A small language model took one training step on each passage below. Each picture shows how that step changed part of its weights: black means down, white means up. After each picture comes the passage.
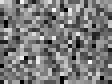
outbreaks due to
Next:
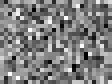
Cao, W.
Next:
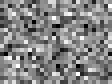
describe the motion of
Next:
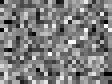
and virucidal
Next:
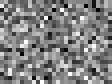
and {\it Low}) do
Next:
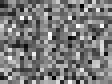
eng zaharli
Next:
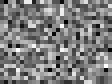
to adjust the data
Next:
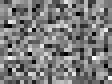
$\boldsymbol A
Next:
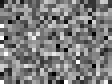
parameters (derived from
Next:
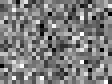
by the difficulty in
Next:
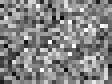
same is, for example,
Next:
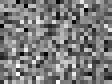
teaching tools for
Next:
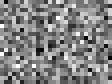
solitonic solutions. In
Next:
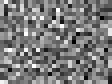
required to validate
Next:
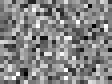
hydrostatic stress
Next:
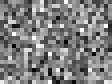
in order to minimize
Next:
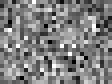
adopted for analysis and
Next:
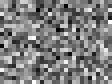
also learned from the
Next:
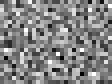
need to shift mining
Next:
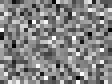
примере лап
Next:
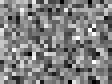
The computerized data have been
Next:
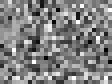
in the institution's
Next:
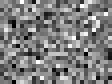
competitors have to
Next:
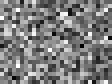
a genuinely
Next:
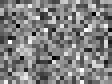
section, we derive a
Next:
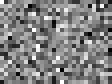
и в боях в
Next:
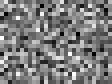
into a single group.
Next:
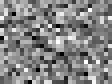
the hot Comptonization
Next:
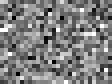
smaller than one, the
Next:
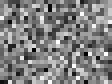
primarily from the
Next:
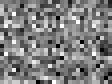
of smoking between
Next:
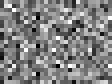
rapid and effective
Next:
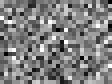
is given about possible
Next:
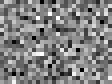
x, y)$ by different
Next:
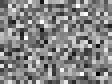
model. In this study,
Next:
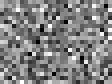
the most important networks are
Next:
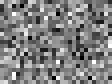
extent to which management of
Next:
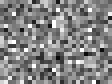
thick brane
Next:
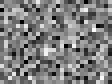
worldwide for
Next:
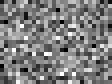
same as those used for
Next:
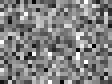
primary, respectively.
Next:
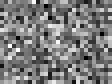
externas. Se
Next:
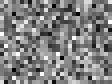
computing but also far more
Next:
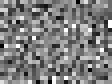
beperking in staat
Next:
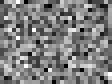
the cuts described
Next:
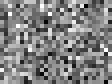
of Video Learning
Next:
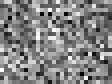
The isotopes of the
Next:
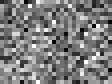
a per-setting
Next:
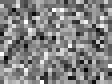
of zeroes and poles
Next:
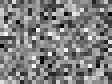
by intricate root
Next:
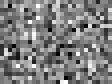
The numerical results are
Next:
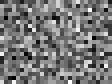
and Perceived
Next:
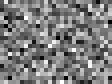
to assess the existence
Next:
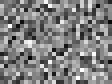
to the DDPM
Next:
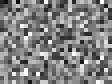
function is a function $R:
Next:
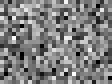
in force-free
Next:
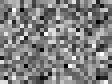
più esposti
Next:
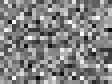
want to know how
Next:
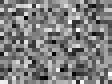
component, rather
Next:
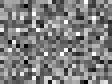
the extragalactic
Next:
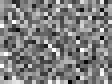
останат без
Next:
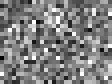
beam. For classical
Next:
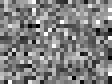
these to outcome performance.
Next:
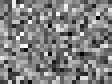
However, the design parameters were
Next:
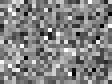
few drops of
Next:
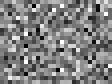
en quienes no
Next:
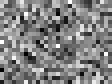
of the corresponding class.
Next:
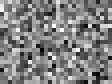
The estimation of the
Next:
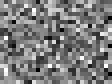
marketing kabi
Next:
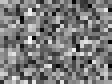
- NEVES,
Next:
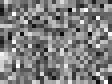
inteligente de los
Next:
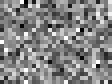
loss of generality, we
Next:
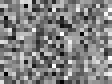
also supported observationally
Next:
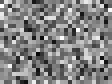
and import of products and
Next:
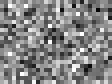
To address this,
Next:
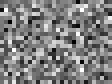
4 for an illustration
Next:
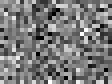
al futuro,
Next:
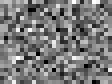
GCs? If
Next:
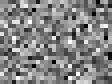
the method they reduced the
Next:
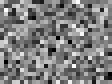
bu jarayonda
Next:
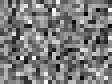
and Zerocash are
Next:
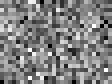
up, similar results have been
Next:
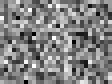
explain eclipses
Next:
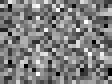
and sine function are defined
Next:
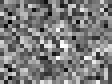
neutral, 4 =
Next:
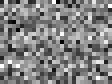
unidirectional and follow
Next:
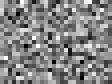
we can write the
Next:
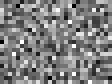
for expensive means
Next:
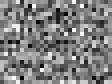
sont destinés
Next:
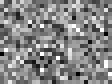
(1) x is an
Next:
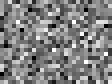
matrix inversion, it
